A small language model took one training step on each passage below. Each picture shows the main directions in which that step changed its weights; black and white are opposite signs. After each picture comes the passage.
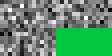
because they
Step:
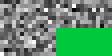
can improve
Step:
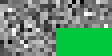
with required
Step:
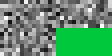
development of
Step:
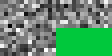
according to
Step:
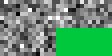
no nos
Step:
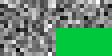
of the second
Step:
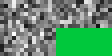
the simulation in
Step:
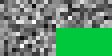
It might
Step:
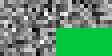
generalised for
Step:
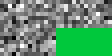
distress 5
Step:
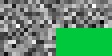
observer for
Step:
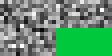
can be found
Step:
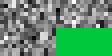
the use of
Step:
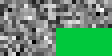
which we can
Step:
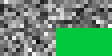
data at some point
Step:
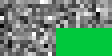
analizar el
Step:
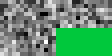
general method to
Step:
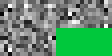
and $g$
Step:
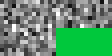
the vertices
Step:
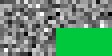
limitation of
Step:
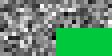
окна с
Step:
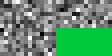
follows in form the
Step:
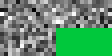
debate and
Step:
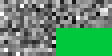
is polarized
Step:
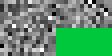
evidente que
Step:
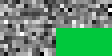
is one of
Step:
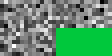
at random
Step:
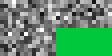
the left
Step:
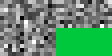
(ii) are
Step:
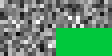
makes the
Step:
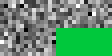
the present study where
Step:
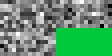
en general, con
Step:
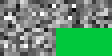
The labeled
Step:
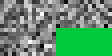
en trois
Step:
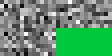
So, one
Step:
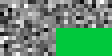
on the energy and
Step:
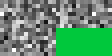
$ where $
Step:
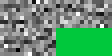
probability of
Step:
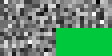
tools of
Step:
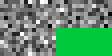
By using
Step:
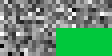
s \big)
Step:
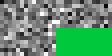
Since the
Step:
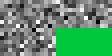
den Hurk
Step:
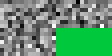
sphere with
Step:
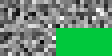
occurs between
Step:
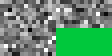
but also develop
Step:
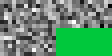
this case the operator
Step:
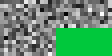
also study the
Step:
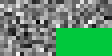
may request
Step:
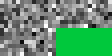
action of
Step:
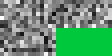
thus is
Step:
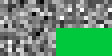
und der
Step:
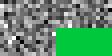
at constant
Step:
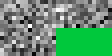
saw how
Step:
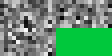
in the process of
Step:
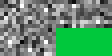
is called
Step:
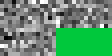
Lactates of
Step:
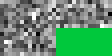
represent 20 of the
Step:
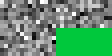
my work to
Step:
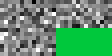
prepreg is
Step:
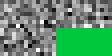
being very
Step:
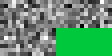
the form of a
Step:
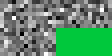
For example,
